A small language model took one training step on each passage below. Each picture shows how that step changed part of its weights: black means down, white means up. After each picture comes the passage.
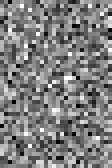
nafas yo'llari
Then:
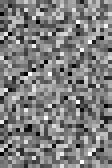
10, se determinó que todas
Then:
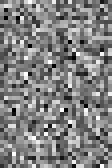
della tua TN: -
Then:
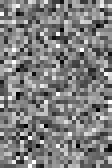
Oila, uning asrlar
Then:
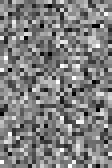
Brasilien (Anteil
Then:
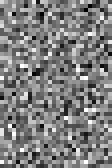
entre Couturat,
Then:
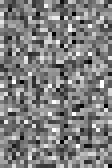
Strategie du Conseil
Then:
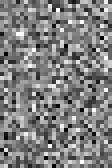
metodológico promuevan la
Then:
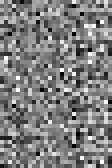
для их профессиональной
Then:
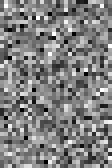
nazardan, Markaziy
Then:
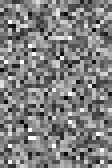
3) дати характеристику
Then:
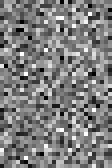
es posible unir concepciones
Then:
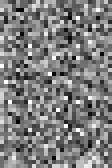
impacto desses fatores de
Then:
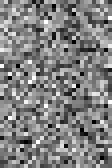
van werkloosheid
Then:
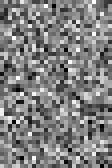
w tej drodze
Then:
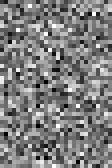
the peculiarities of
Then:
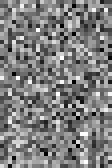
de Agravos de
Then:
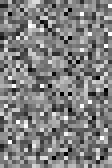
на професійну діяльність педагогічних
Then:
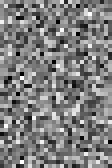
zakonu v chasi
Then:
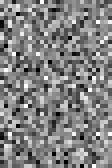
sinf o'quvchilarining ijtimoiy
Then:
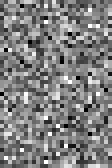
хос бўлган модел
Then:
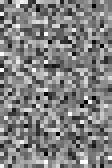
to'yi marosim
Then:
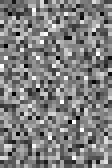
ambiguity lies
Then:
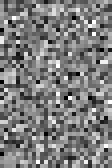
ham atributiv munosabatda
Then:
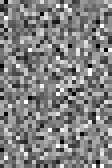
широкий спектр їх
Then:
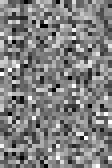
en psychologische aspecten van
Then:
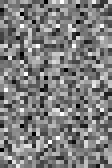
практические рекомендации
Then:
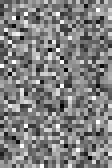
(122) merupakan
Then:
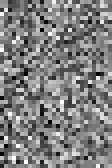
curta duração, sendo possível
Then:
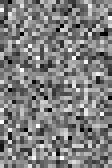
kooperatif adalah suatu
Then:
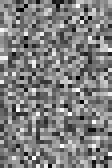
elaborare una cornice
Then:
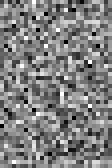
Ağabiy. III.
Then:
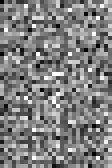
Maria ilişir. Freder
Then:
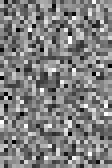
*et al.* Educational
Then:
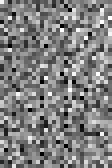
"Doze Homens
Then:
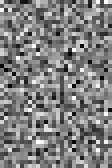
bullada alza de los
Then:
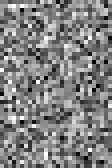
o‘rgangan akademik
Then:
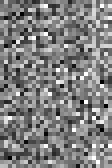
in one row and by
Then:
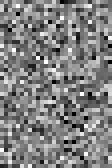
três linhas de
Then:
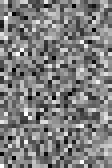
va jamoaning motivatsiyasini
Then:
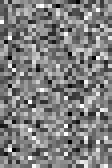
derechos de autor así como de los
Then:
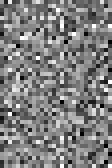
ao trabalho no meio industrial e
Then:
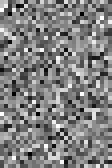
corroborando com a
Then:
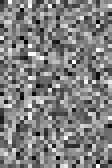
їх осмислити та
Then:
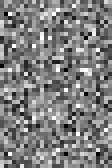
процесі навчання вищої
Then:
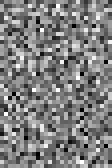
microscopio de
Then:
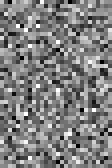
ideas a las agencias
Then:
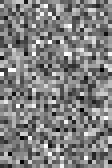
urbano, administração,
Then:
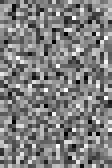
prova impressa é
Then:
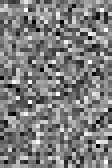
sociales de revestir la educación
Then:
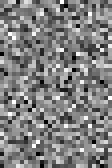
Wirtschaft (HTW)
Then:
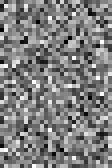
oddiy shaklda, yuzalari
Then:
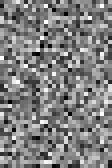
Amiga et Feodora
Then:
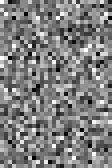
una serie de cómics
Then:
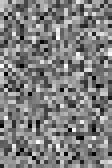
uslub faoliyat amalga oshgach
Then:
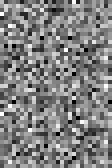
a'zolar faoliyatini
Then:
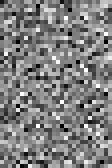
olgan holda, eksport
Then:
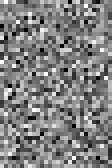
1. Einleitung In
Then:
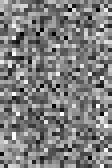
een scherp kennen
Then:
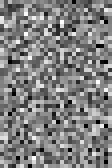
resposta ao tratamento.
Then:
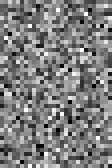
taranglovchi moslamalar
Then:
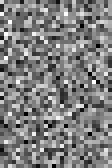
O'zbekiston Respublikasining umumiy
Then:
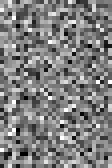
осмотр с оценкой
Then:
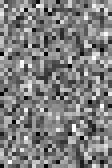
bu asl nusxaning
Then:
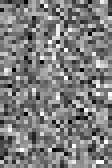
en zona donadora y
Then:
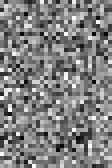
bO'lar edi.
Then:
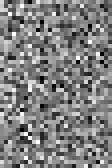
таким образом, что
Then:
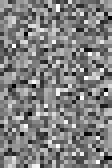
nochmal passiert. Ja,
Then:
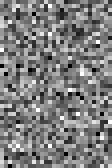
Modificarea se va aplica
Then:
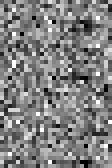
yang berbahaya bagi
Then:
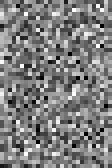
macht Veling einen
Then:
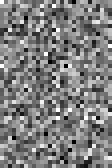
innumerables adaptaciones
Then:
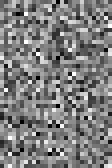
aspekti mavjud ekanligini
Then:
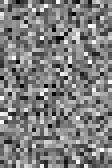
s'appuie pour son
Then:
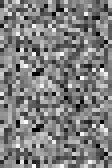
xurda xurda:
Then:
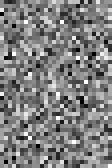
20% na região, o
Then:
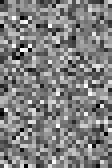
личността му,
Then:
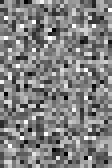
Este estudio, pretende analizar
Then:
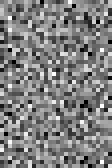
o caso base desse estudo,
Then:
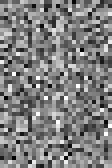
نواری مستقیم و
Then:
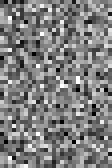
tali norme può
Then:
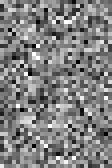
податкових систем.
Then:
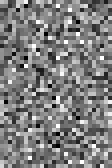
a las afueras de la
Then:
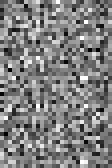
with the subject. With
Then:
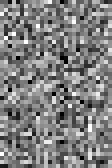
Perspektif Gender.
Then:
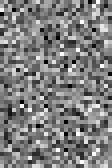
Colonia Año de
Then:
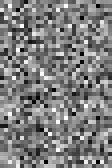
principio de proporcionalidad.
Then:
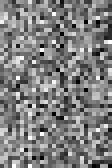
sau Ardeal*
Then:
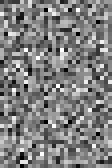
виде творога,
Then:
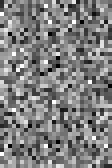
yoyi uzunligini
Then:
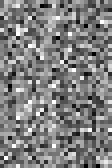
– müasir dastanlarda
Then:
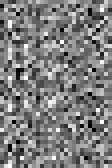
bajaradi, shu sababli ularning
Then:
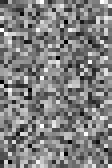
oshirish, investitsion barqarorlikni
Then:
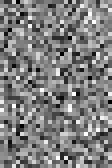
complexes. Enfin,
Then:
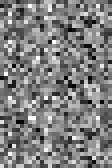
tua umumnya memiliki
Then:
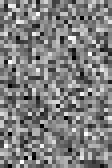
tokom godine
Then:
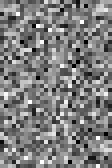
в создание инновации
